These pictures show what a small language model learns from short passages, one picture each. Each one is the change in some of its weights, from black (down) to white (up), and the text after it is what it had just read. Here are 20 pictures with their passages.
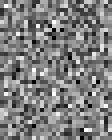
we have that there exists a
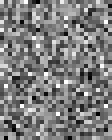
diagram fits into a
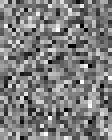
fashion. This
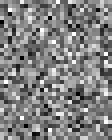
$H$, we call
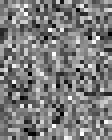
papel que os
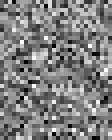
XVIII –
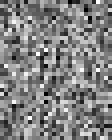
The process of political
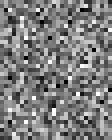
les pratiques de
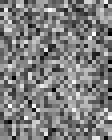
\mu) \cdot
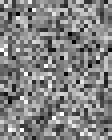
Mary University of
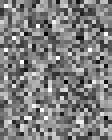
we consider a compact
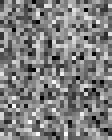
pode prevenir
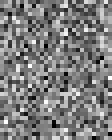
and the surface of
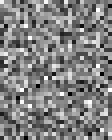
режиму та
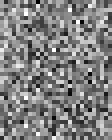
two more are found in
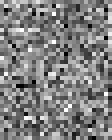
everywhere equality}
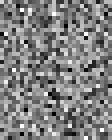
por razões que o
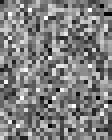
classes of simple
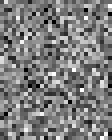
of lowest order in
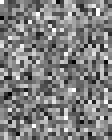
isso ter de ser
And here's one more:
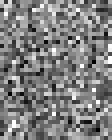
K \rightarrow M^n
